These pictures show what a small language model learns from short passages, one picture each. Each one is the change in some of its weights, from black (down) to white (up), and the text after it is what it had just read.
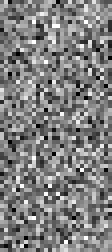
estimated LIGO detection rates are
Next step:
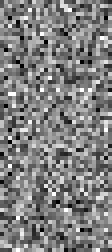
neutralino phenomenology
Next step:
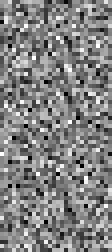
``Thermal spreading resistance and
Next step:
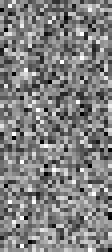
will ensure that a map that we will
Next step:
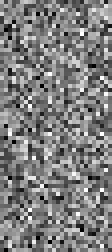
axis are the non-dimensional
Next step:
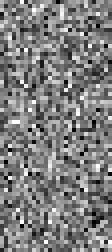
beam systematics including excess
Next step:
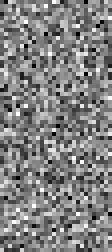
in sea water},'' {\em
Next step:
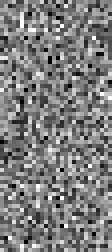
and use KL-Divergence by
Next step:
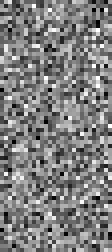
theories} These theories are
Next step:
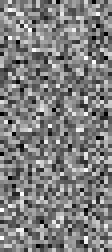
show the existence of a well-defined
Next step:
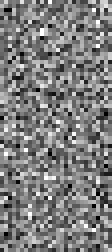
of the surface tension $\gamma$ with temperature
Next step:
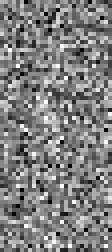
as ordering and condensation transitions
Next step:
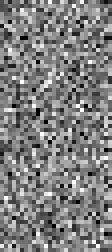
We further assume that the energy splitting within
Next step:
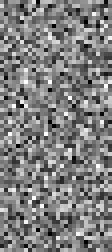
GeV. In our numerical results, we have
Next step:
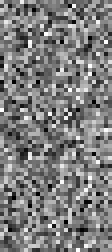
it repeats periodically. From the
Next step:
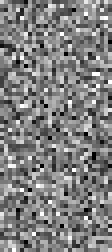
between parallel dipole moments ${\bf
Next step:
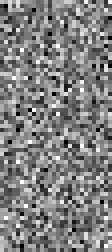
matched to the {\gaia}
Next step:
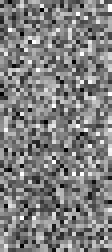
twist plots for tetraedic
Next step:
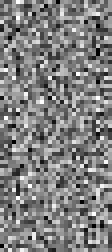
the excitation of atom $B$, and
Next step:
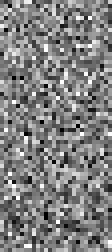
make. \subsection{Lensing
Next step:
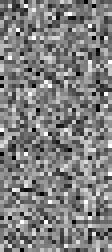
distribution, and the suppression parameter, once
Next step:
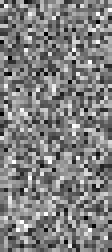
and $300$~MeV, respectively.}
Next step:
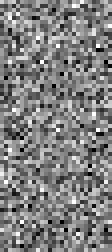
by Miller. However, for a real
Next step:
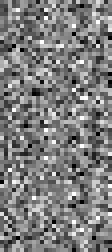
crystallographic planes.
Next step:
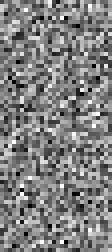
the universal squeezer
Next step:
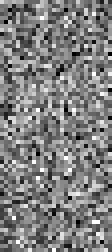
moir{\'e} bands and additional
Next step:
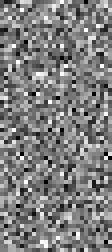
corrections to the one-boson to
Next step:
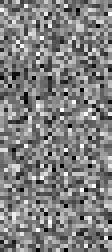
forms, but speech is
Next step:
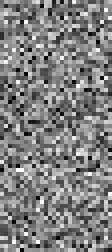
produced by the ${\rm t-J}$
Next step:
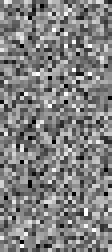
entropy is just the name for the more
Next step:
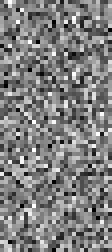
simulated entanglement entropy, while in the
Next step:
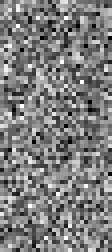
this overhead could be circumvented
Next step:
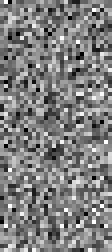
agreement. However, numerical simulations
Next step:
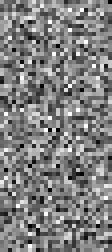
reaches the nominal value of
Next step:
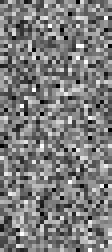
methods include U-Net [9],
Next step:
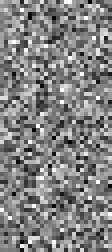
results of the WMAP experiment
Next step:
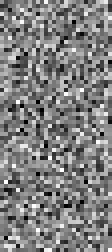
and improves accuracy over
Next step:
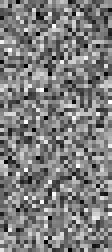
moving average has been applied to determine
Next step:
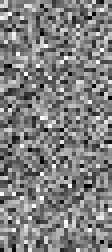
all of which assume a Kroupa
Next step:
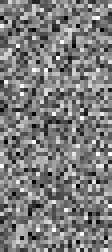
\subsection{$\$$-matrix case} In
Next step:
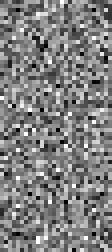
The aim of the present review is to
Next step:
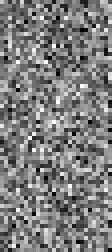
20K) is for undoped
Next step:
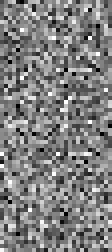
in \gls{ACO}
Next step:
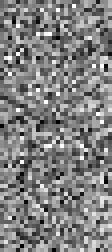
predictions are quantitatively the same for
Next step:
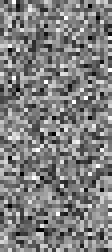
(World Scientific,
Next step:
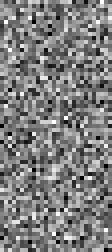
of the hierarchical levels of
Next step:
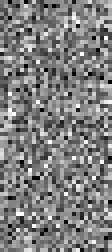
the temperature stratification in the outflowing
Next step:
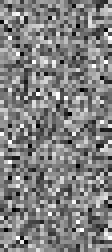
translocation of a polymer through a
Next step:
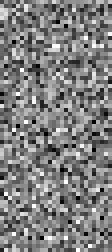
is denoted by the width of the
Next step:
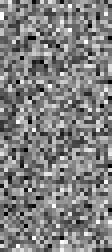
we show that consideration of the remaining
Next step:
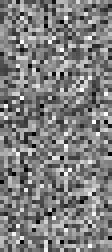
and compute the posterior over a
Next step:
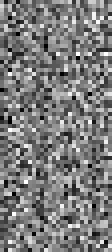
topology of network changes frequently.
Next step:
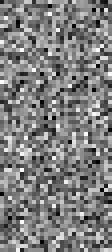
considered the situation in which the gravitational
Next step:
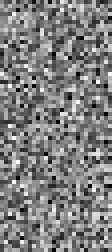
been addressed. In this study, we
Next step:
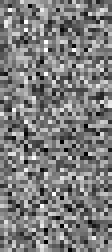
Our methods can be extended to
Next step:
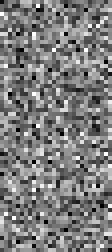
and \ref{specEpA} that
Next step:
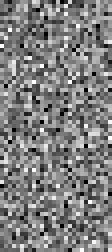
assigned to each node is given by
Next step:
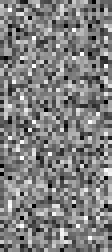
exactly determine the interacting part in
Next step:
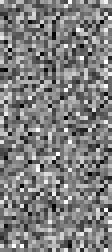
(\ref{app:eq:summ}) also
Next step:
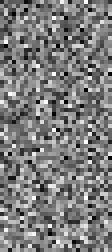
lattice constant of *a* as shown in
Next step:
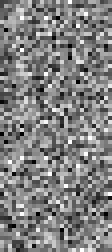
reconstructions will occur in any
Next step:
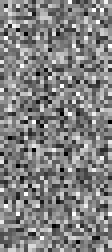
collected in the VHE range and
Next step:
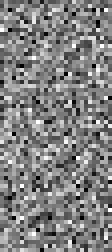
0.$ Since the derivative of
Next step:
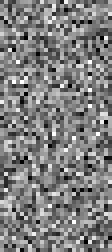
the stress. This adjustment provides
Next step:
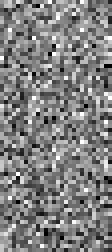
illustrate this for the simplistic
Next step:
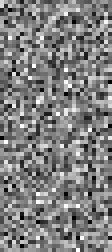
functions in redshift space, while these
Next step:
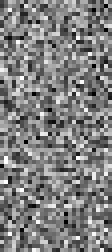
of the abundance of a typical
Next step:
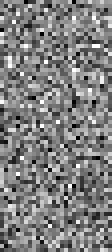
absorption feature is $\sim$40
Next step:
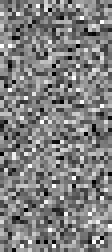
particle interacting with an intense
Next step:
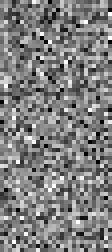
addition, the system is dominated by the
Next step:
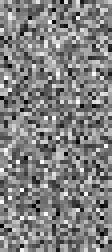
_{i - \tau } \sigma
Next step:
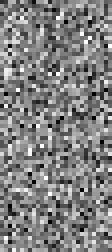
introduce into a continuum theory points (or
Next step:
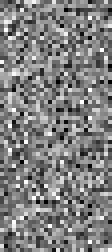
questions, we asked university
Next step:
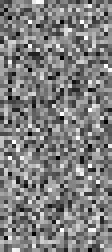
multiplication, defined by \beq
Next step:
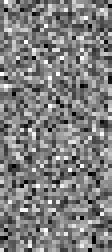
by irreducible representations of
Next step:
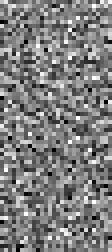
transition is an intrinsic feature of samples
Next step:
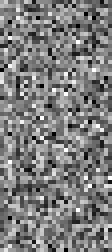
robust scaling laws for pair
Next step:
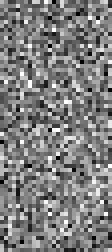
distinctly larger than characteristic of
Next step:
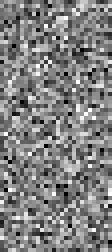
within solar radius also flattens,
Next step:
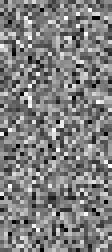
minimizing $\chi^2$. As we
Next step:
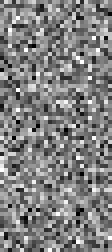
the NSID solver time step;
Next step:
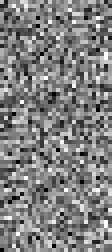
the mass range of the companion star to the
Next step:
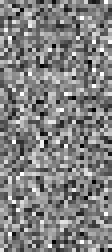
of an unknown qubit to a
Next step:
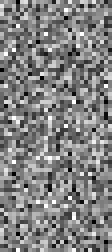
\pi $ shift; the $ 0
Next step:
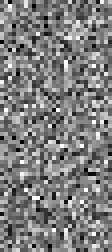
if the input timescale is longer than
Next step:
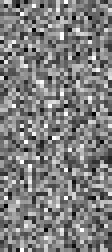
proportional to $P_2(\cos
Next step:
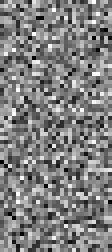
the $u\rightarrow 0$ and $u
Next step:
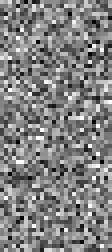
In this letter we report the first
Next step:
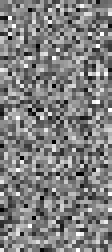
interval of $\mathcal{D}$, the
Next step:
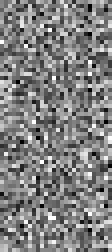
the gap distance map. We divide
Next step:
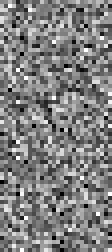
to M54. As we described in
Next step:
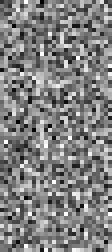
except for RMD is improved
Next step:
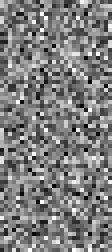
authors declare no financial
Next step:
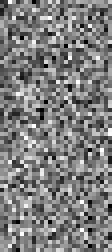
invokes LFNN (line
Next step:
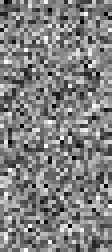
coherence can be converted into other
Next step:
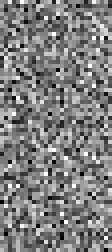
the repetition code of the appropriate
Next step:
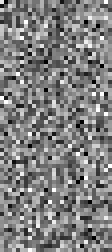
ZD}$. Thus, the diagram
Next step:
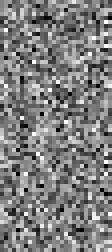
results in a nominal frequency band for the system
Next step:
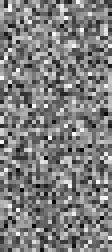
exact equation (\ref{eq:eq2})
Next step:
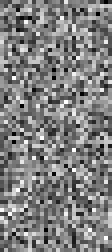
a $1024^2$ lattice with periodic
